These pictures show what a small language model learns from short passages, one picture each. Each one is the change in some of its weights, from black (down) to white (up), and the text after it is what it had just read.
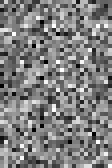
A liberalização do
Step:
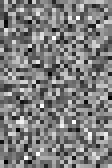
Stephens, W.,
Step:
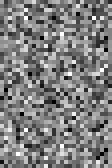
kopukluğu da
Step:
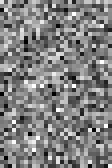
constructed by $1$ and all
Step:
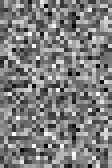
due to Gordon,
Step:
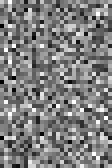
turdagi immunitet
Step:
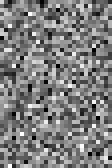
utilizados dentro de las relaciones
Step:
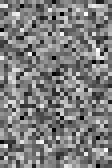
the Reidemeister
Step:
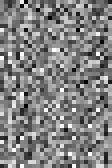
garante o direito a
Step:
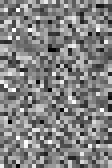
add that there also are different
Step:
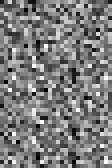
problem to the case of the
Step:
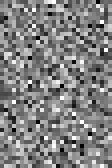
$\tilde u'$ and $\tilde
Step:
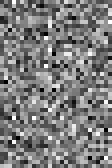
attention. When we consider
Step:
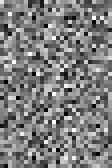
constitucionalização dos institutos
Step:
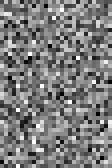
identical groups in the series
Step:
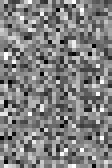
(\D_\lambda \ot
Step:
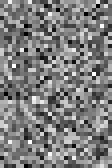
Ocean Engineering},
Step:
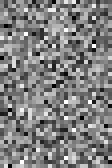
positive when \( s_2 >
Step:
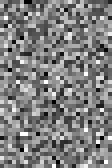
que podría estar
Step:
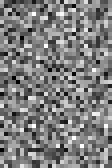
Ehtimol, bunday
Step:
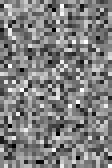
Tahlil uchun gibrid
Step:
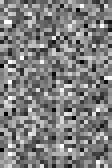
Justicia de la
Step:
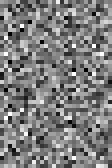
in international trade. The
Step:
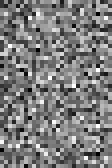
are in the set of products
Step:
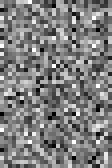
Drones Les drones sont
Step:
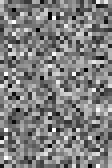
The homological minimal model program
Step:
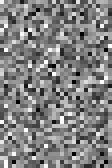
sektori muassasalarida
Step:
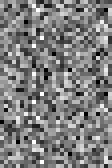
guaranteeing stability of the
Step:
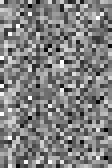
adabiyotlarni nashr
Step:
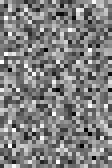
yoshdagi 100 nafar
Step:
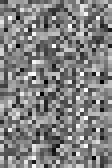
ДОСТУПА В
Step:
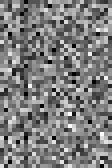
fashionable trends
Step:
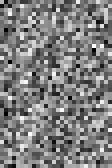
la aplicación de la expresión
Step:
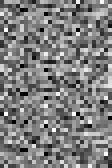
slightly more general setting.
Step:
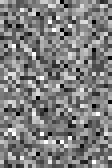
the category of sets or the category
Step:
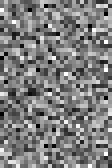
more mutually crossing
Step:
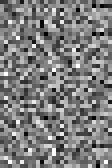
for the scalar cocycle
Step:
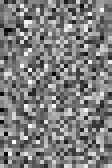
de cada país. E, não
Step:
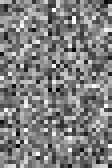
Dildora Ismat qizi
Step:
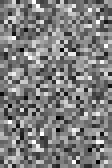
of the paper, all the
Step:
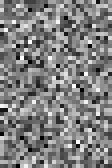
representam a vingança do
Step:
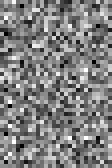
birational geometry. As an
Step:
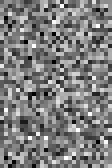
consider the Leray spectral sequence
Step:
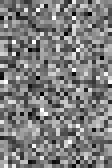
right-hand edges are subject
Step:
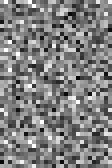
zero forcing to obtain the first
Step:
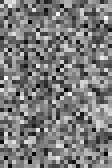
of interest was reported by the
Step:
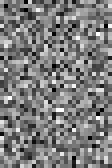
$n$ gives a unique representation
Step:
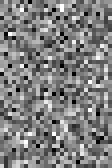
node at phase $\phi$. When
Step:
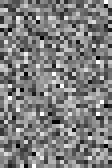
vertices in state $1$ are
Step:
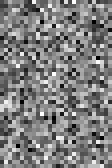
of $G$ as an
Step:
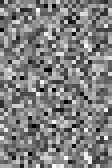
neighbours to $x$,
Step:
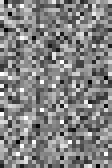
ayniqsa yoshlarni
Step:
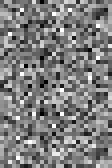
overlapping multiplicative
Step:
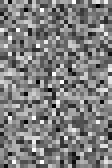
add this obstruction to the
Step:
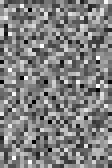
o potencial dos estudos
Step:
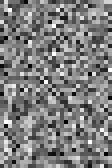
F. Hygienic
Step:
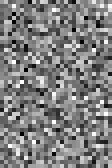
that is injective on vertices (where
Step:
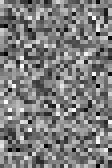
pas plus fluides que celles
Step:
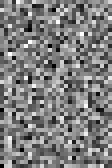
sifatining muhim omili sifatida
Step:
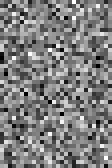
smooth by \cite[Prop.
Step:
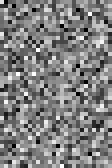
de apoio ao teste
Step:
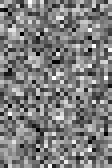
of the {Riemann}
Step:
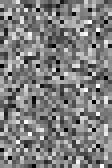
а также положительное
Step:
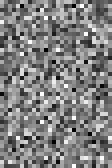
235 Sultanova
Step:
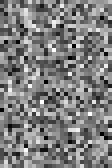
kerak. Xulosa.
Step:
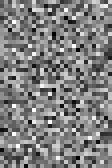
first and the second components of
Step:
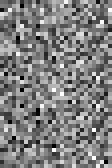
Local Variables:
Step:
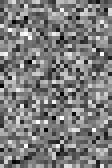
B\'ezier nets.
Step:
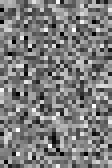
class of geometric morphisms is stable
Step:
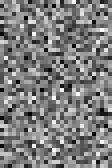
is a diagonal matrix with entries
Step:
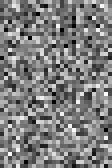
by less than 5% of the
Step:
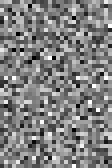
following limits hold for the two
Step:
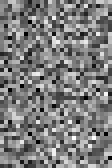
sends each boundary component of
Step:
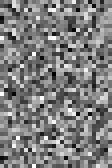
mid-range and small
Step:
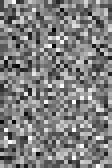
State University} and {\it
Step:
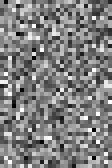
«Базы данных»
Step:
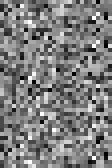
análisis de los partidos
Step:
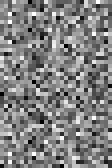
of characteristic zero. There exist abelian
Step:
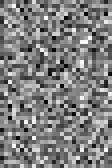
chains and ask whether the
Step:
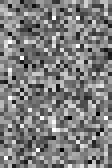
distributed order time-fractional
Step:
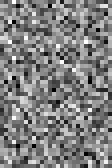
and vorticity plots. By
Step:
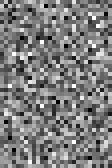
\item[(b)] The inequality
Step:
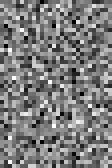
respect to the centering output
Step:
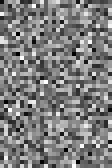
ends with concluding
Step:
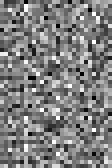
ko'chirish esa,
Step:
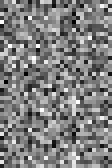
are said to be {\em
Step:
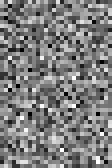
function} If we are given the
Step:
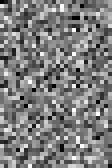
établissements de
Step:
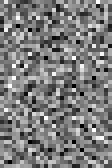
$\mathcal{H}$ is a
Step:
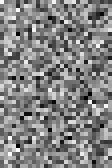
ikki asrdan uzoq
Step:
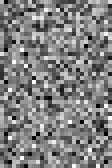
and loops) but
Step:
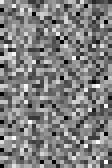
sifatida tasvirlanadi Salbiy
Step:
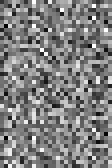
optimal static pricing and
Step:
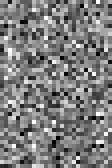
the vertex (multiplying them all
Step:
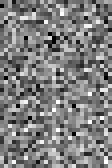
this problem. The most general model
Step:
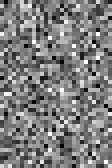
доводить, що
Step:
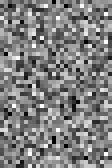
solutions to the scattering
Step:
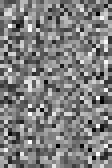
construções sociais e culturais,
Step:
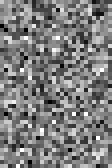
qayta nashr qilingan.
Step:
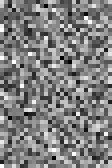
instrument of literary
